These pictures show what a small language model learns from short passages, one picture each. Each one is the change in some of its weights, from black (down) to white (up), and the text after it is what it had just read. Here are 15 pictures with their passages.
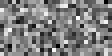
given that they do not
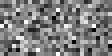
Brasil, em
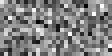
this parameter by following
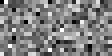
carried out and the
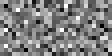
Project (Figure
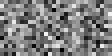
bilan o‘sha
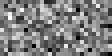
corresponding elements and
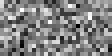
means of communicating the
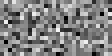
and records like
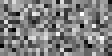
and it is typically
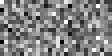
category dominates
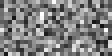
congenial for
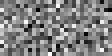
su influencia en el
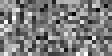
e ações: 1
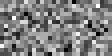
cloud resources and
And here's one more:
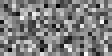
of the respondent
